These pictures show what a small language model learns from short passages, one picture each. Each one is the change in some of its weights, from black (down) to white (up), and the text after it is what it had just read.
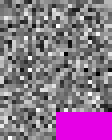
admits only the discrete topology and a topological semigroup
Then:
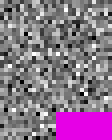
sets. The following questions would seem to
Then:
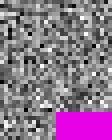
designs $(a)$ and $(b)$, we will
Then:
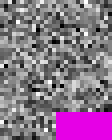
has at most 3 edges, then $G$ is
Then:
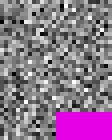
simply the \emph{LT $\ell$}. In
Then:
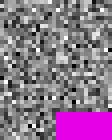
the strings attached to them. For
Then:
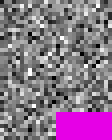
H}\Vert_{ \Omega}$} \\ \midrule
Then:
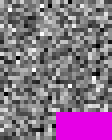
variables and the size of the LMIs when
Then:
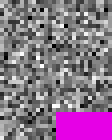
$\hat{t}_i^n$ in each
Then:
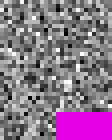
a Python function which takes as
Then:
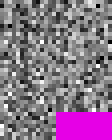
\end{lemma} \begin{proof} Using
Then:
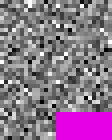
the three corners of the initial shape and
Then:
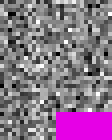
C\'edex 02\par
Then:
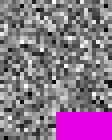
of $D$ at $P$. Then we have
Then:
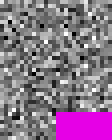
all $x\in I$. Therefore,
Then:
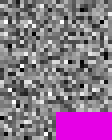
Lipschitz continuous, convex with respect to
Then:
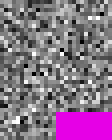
solutions to~(\ref{syspde}) is
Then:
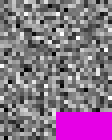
of elements of $D$, $[\varphi(\bar
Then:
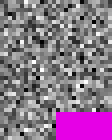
and long time behavior of the sample paths. In
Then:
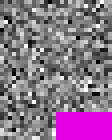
surjective map onto $C^{k}.$
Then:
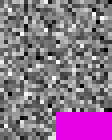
non group grading on a Lie algebra.
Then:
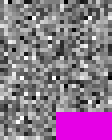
or ordering additional stock is not optimal
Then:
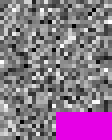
and \ref{hilbertpoly}, respectively.
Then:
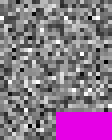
the quantity $$ {\mathbb P} \left (
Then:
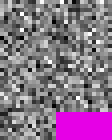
is a covering projection. Moreover, the
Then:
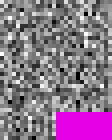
a vertex $v$ at which our eigenfunction
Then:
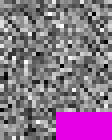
if $sz\ne zs^*$. From
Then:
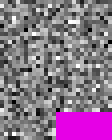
Cambridge University Press, 2004.
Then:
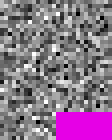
completely determined in terms of $C$ and
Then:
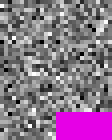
for the case $m=1$). The critical
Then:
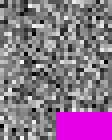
will have $ac < bc$ and $ca
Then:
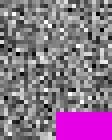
we will also explain the details of the result we
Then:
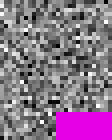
number zero, it follows from \eqref{quad}
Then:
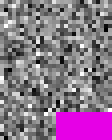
the height in the direction of $\zeta$, we can
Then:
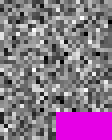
\greekBo] = \cal
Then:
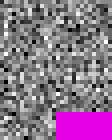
of planar rooted trees will be denoted by
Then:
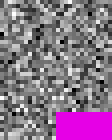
thank Maher Boudabra for useful
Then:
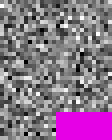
automatically ensured. A similar approach
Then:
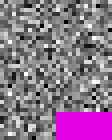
computation on $P_j$, we may simply extend
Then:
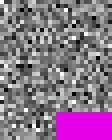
(normalized to the maximum eigenvalue) are
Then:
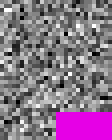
need to split once more and consider the sum
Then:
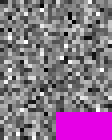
\sup_{0 \leq u_k \leq
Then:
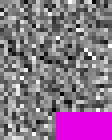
then highlight their appearance in recent results on map
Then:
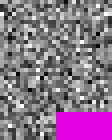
e_k(\ell_p^m \to
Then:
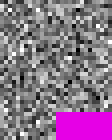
also been demonstrated for the MHD problems
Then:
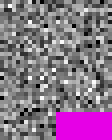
infinity. The vectors of canonical holomorphic
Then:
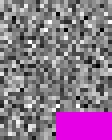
in $\bc_j$ apart from
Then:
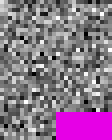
$u$ is a small perturbation of
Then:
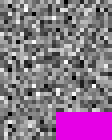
which are more applicable with respect to the
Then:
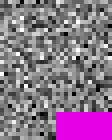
4. The proof goes by an explicit construction of
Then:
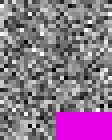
an inclusion of a smooth submanifold, and \item
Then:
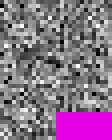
let $y$ be a weak*-limit
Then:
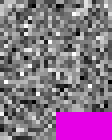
coarse grid $\mathcal{T}^H$.
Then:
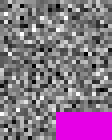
some results concerning systolic
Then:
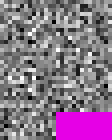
of this phenomenon has not yet been
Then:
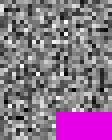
\title{Kappa-Deformed Phase
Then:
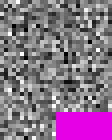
it follows easily from this that the other columns
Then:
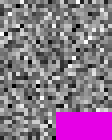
le mod\`ele de N\'eron
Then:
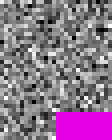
incorporating the expressions of the
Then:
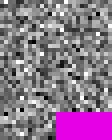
transform of $G_{\nu }=G_{\nu
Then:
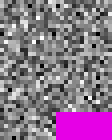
the lengths of the sides of $P$
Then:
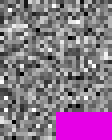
prove that the elementary Chevalley group
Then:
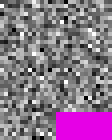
the circular segment joining
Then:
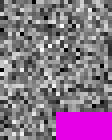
of closely located solitons
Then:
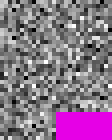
$ is covered by $ \bigcup_{U
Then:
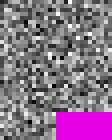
$G$. \smallskip \noindent 7. Can
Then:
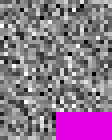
we find that their divergence is at most
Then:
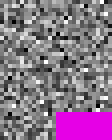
and $\slog$ allows to define
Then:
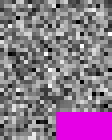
set of complex numbers (which correspond to the poles
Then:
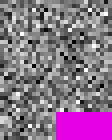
For a restriction {\em semigroup\/}, almost
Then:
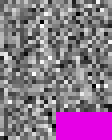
}(x)+1).$$ Now we estimate $|\alpha
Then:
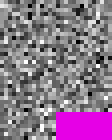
\end{equation} ($*$ denotes the free
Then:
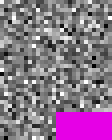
captures a single canard. (This
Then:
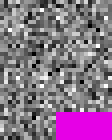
3. \rm Turn the trilinear form
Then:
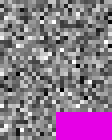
parabolic Airy line ensemble
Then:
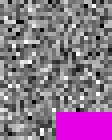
further generalization of the first part of Lion's
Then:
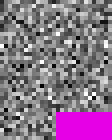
another conjecture on primes by Gauss. This
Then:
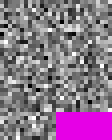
pass, as well as easier training of
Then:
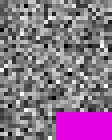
finite, faithful and completely reducible
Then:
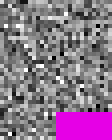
$n\geq2$, we relate
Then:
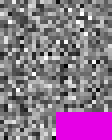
\emph{ Acknowledgments:} We
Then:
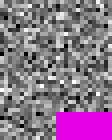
are geometries (physical
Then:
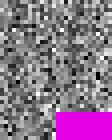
first at the case when $G$~is
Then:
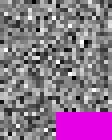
integer $j$. The first two short sections
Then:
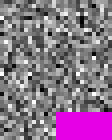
starting from $[\Xb,R]$. Then
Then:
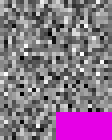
find that \(L=\gamma\).}
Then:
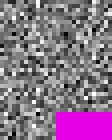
filtration, then the associated consistency
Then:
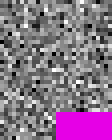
\endproof It remains to prove the last claim in
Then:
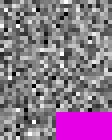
Galois action. However it is not clear if
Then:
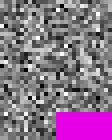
the norm $\|\cdot\|_\mu$ such that
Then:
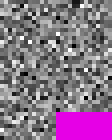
the isotopy (which will precisely recover the
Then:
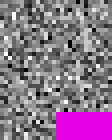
$\omega(W_k)$ to represent the
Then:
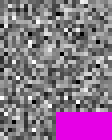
\lambda (g_{njn} \delta
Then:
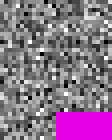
isomorphism $H_2(X)\to
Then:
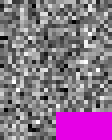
that $F$ is a flexion of
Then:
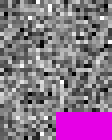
from the original ones, e.g.\ when
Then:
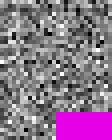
the plane correspond to the halving planes
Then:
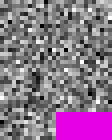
integer $i, 1\leq i\leq
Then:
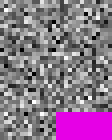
in the literature are not applicable to the
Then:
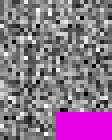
$\rr \otimes_{\qq} V$ is
